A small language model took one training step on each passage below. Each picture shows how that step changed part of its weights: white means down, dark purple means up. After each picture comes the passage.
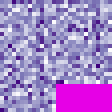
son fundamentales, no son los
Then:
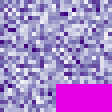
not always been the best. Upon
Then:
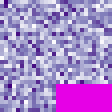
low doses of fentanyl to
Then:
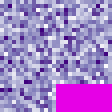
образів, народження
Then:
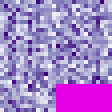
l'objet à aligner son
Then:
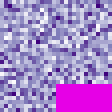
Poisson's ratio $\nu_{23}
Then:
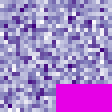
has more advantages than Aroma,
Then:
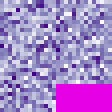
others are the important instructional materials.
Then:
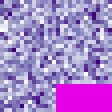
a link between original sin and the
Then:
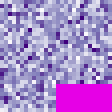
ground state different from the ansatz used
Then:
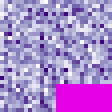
FITC Fluorescein
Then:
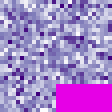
UN agencies and Donor communities to
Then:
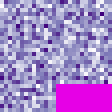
em segmentos sociais, mas que
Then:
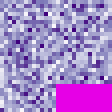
been made to rectify these negative
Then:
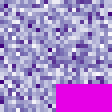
$Pb–Pb$ collisions
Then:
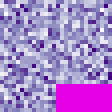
material in the physical environment in a manner that
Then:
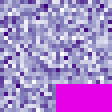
various taper ranges have to be chosen
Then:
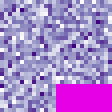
yaxshilik ustun qilar
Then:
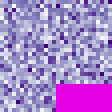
Load inertia J _l
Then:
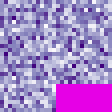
voluntaria humana.²⁹
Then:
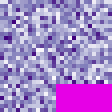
surface. Tanks are storage elements with changing
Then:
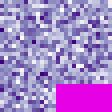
Arsenate Membrane S.
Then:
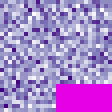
are the most extreme illustration of the
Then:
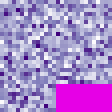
disorder ([Rodillo,
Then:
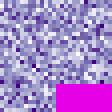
substantive categories are the community
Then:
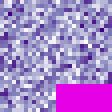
and polytherapy and their
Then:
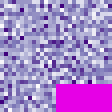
magnetic coupling can be understood by means of
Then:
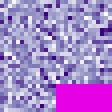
Vigo, Spain 1 4 2
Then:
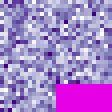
in terms of intensity, texture,
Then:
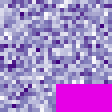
and Knowledge Sharing
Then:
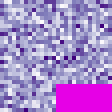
direct remote sensing (DR)
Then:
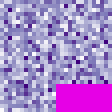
weakless universe in order to
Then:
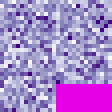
0,03 Hackfrüchte
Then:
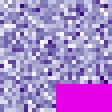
free-streaming at a column depth
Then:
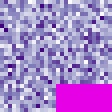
коммуникатив компетенция,
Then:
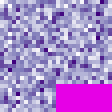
same place and call each other with
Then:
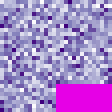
боғлиқ субектив
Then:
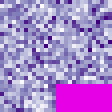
subalgebras based on the
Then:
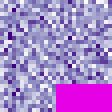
Приводятся основные
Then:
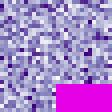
manba sifatida ko'rsatilishi
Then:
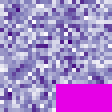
sudanense*, Johnson
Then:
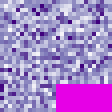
B. Overview of the work Given
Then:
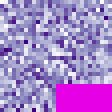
features arise from coherences between the
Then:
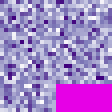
1941, que balizou por
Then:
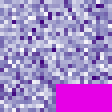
and a particle-independent friction
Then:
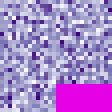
trace of the squared matrix, we obtain
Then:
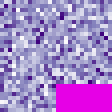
a longer simulation, $\tw\leq
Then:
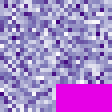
has been studied by many researchers such as
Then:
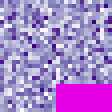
a way that to preserve the
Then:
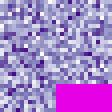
Without profitability the business will not
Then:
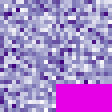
*P. veris* та
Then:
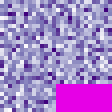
a charge controller with a voltage
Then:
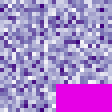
do not have this luxury
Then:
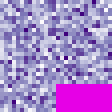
be used in natural ponds to control
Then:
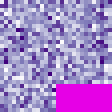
مقام الدنيا
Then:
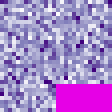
improving road infrastructure, ensuring safe
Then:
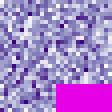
base nos princípios de
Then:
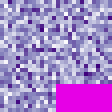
curves as a function of optical pulse
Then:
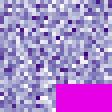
bio-punk, epistemological issues
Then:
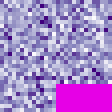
was interested in the flute as a
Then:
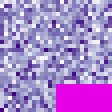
nuisance bins absorbing power
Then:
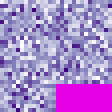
consist of a long alkyl chain and
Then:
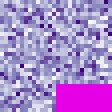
tuproqdan oladi.
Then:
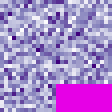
of the SW amplitude's modulus
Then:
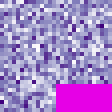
energy surfaces are compared with their crystal
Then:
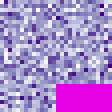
in results of TA$+$C,
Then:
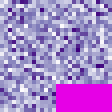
ta'lim yo'nalishi 2 -
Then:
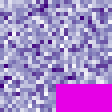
the emergent U(1) gauge field
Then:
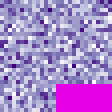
Step 4. Now The
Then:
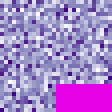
distribution for $B_{S/N}$
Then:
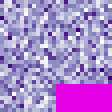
resurslar va siyosiy
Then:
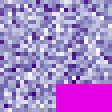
compaction also takes place at an intermediate
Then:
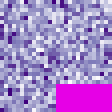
modern military conflicts and
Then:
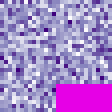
Ouro Preto-MG
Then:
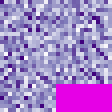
переводческой деятельности можно
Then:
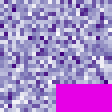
giorgionesco, le
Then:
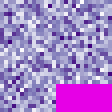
their own logic and dynamics.
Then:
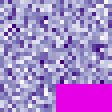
the leader married the leader
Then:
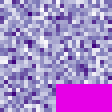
cases, non-interactive simulation might improve
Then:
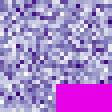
seemingly, completely dissimilar
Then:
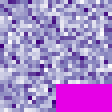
in the same specialty in order to
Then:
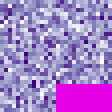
relationships', and `maps evolutionary
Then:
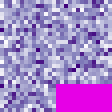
mezzo delle femmine ad
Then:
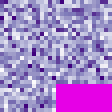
cobertura de los diarios
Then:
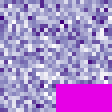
for a total of 500K
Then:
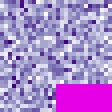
show that the kick dynamics of the system
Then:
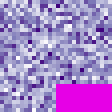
computations determine the $\nu^2$
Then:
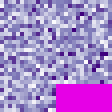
of our model, without additional biological knowledge
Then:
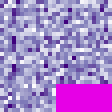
academic achievement of senior secondary school students
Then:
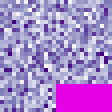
that the eight chronologies are
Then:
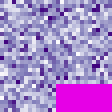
In its details, the qualitative picture
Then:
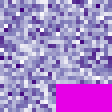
bo'lak bilan ifodalash)ning
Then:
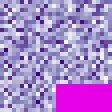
لهم، وهم
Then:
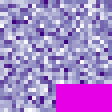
social and business profitability in the
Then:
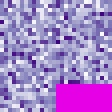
*Polo del Conocimiento*,
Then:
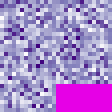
chiqib, mahalliy budjet
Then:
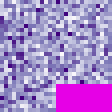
Тошкент: Фан,
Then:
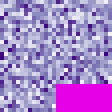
сплавов системы
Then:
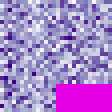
impact on school or academic performance. As
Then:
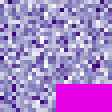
the dark-energy field, while the matter
